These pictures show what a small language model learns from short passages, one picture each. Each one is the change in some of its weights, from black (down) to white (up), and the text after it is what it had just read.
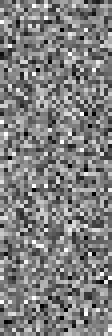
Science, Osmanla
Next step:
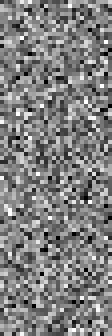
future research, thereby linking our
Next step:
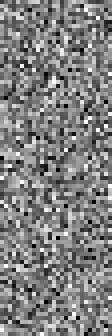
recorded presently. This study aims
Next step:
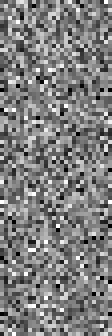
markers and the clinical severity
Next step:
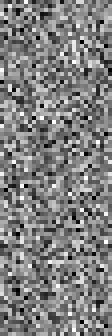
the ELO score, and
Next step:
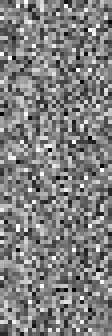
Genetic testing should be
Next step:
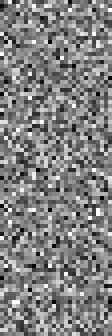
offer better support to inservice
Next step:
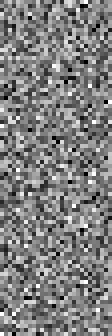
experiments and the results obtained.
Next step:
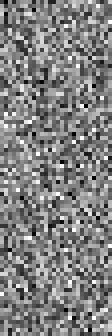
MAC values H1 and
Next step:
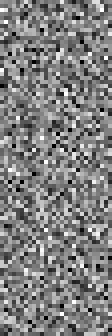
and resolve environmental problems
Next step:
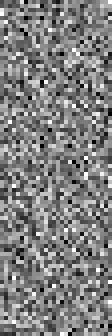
Mg⁺ free PBS in
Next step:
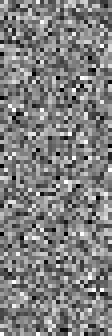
spring consists of two glass reinforced
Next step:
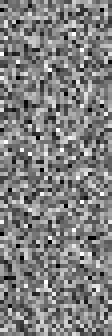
concrete normen, consequenties
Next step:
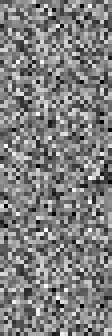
innovation, and encourage the formalization
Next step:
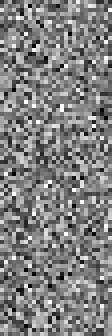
registration rates at colleges
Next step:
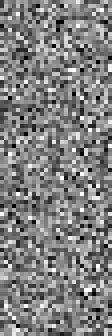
connected with creating a great number of
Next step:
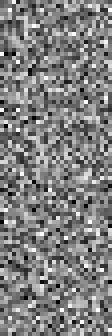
natural regeneration by reducing the
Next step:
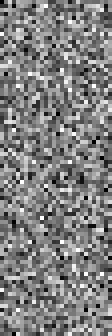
their presence or absence informs about
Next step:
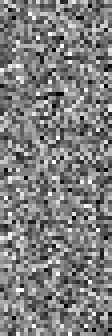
in Fig. 3. The
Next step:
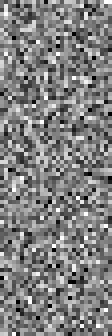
after an exhaustive review
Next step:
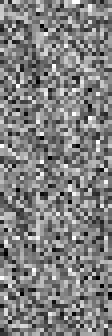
was selected based on the formula,
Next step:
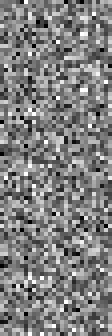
judged or mocked.
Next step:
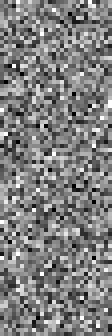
disabilities. Their integration into society
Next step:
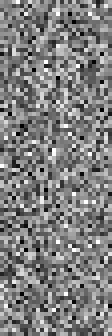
derivatives. Based on these
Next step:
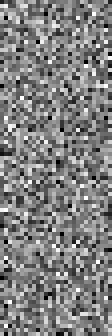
health problem and develop reflection of
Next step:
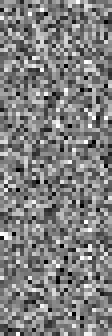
divided into three main parts.
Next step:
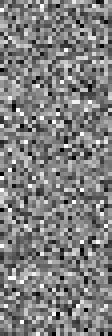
colourless needles, and had
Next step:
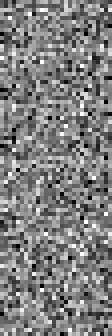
that as the applied frequency increased,
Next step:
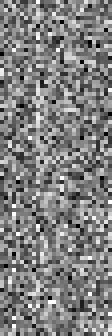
with the volume. In Figure 1
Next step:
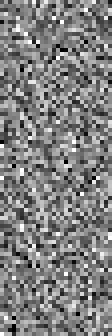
thickness for the Si₃N₄
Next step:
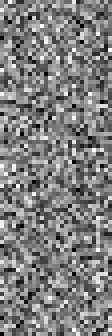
Result and Interpretation of
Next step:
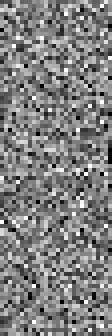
factors influence online shopping.
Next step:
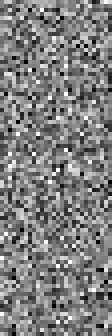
to consider that the electrical insulation
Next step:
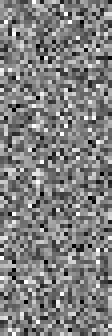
The effect of particles in the flow
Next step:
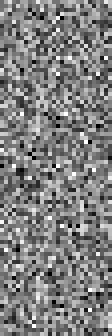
and then decrypt the
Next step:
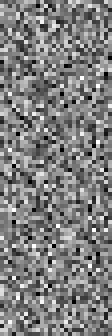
projects, including the construction of a
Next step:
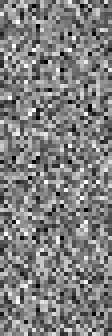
policies and trade agreements and presents
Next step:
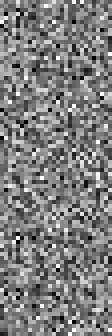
by Bororo as of
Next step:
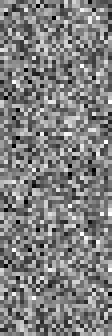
2 displayed on top of
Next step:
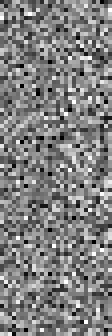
show EPR spectra containing the six
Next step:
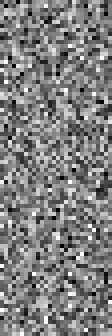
wave or an other pandemic.
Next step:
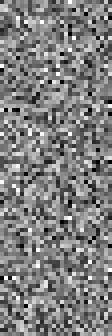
groups from China (242),
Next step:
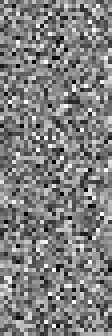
in bright colors such as
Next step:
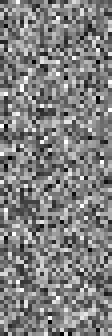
FEM Fixed Effect Model
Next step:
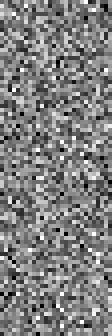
the ability of a body in motion
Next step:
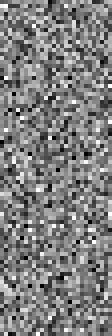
clan society, but one aspect
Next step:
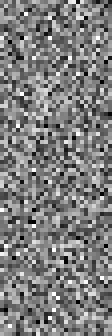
and *lower* satisfaction in
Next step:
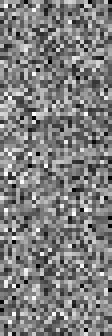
Science and Engineering of Materials, Environment
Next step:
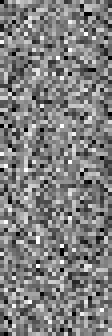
its accumulation in the atmosphere significantly
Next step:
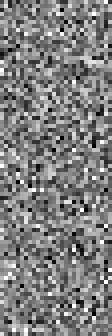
embryogenesis, development,
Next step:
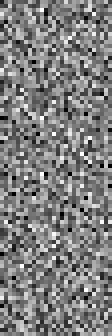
more detail) and much has been
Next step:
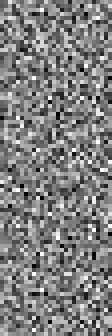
by establishing more institutions.
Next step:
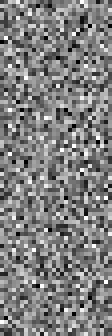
stress saturated sample, high effective
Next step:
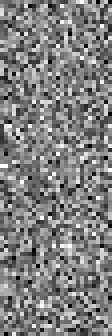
failure rates of components often vary from
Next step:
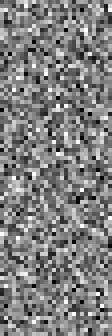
entrances or interceptors
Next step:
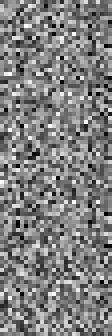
and 8 (10%) mixed Table
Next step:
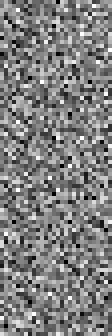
Refuge, Belle
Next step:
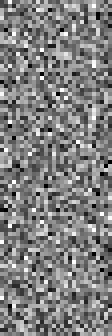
partition the adder stages.
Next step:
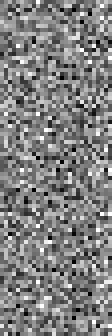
gives new newsworthy innovative
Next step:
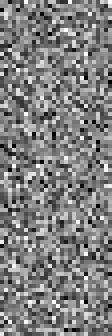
identification enhances the DVI process
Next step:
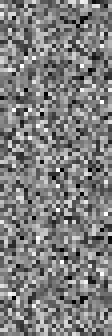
direction of the spin axis,
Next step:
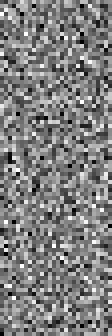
growth and often presents as a
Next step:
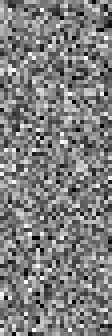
of personality pathology that has not
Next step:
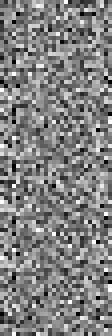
a significant positive effect on crop
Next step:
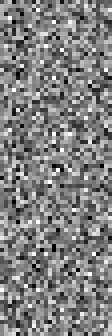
sensitivity 5.7mm to the
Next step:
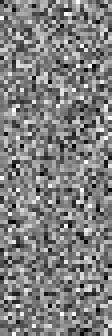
are more closely held by the
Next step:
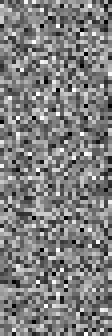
in organizational success, and the quality
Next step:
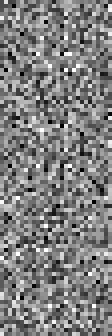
such land [27]. These open
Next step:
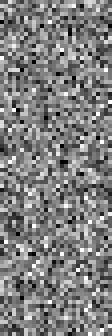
control rod patterns to reactor
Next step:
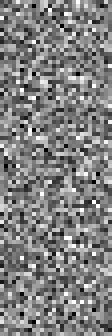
are indeed different from adults,
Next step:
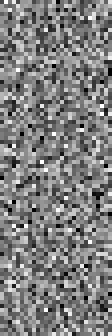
the user’s research and information
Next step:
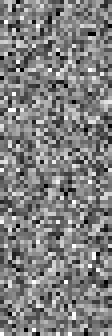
the one tested. Because the
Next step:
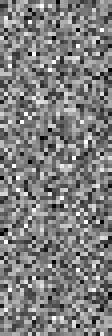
to help you, the state
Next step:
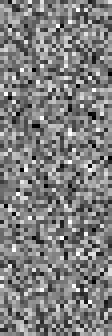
indicators is to ensure that information regarding
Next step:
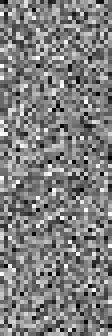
Model Hoang Pham
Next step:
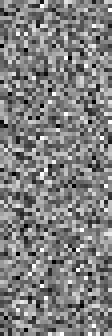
reluctant to adopt more
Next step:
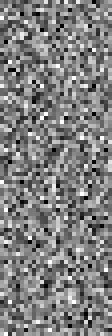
into different types as shown (Table
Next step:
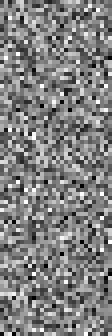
agricultural students of 200level across all
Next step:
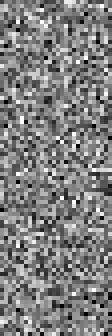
road runs from the capital
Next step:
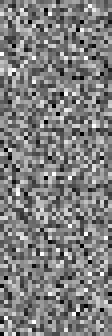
of banking services to online platforms
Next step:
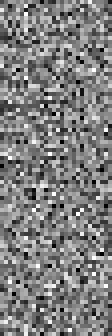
similarities to Italian
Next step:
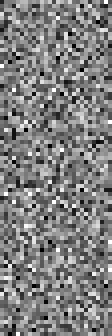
and farmers thus benefit in equal measure
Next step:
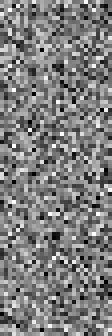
and the reactive current of the
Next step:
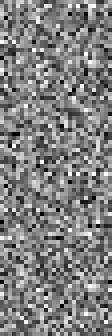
the potential crop yields. The
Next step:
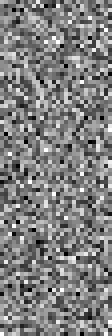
at 253K is assumed to
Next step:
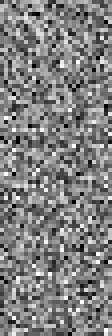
there was a significant relationship between stress
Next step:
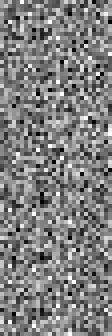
in P.O.X.
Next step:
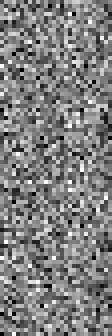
2**, the detector successfully selects
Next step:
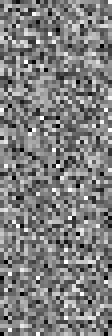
electric field is perpendicular
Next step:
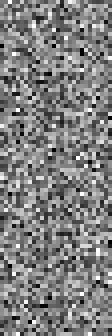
expanded to 25 vehicles, covering
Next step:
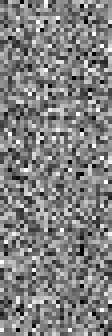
sizing costs →
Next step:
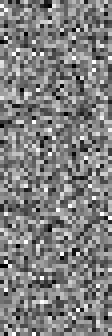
glowworm swarm technique
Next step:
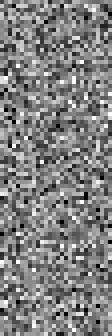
the novel coronavirus
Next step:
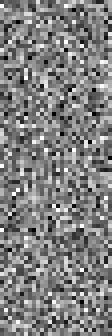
synthesis method from lemon peel
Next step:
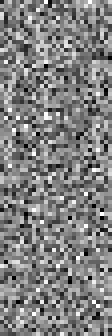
pomace fibre opens wide
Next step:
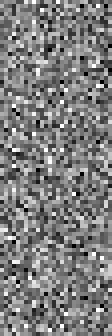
only in the context of the
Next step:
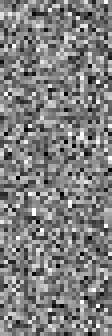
be of sustainable quality, include the
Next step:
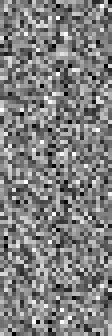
coming from outside into the
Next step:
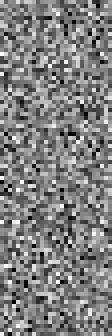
are easy to implement. A
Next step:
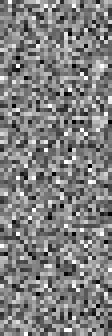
elements to do so himself.
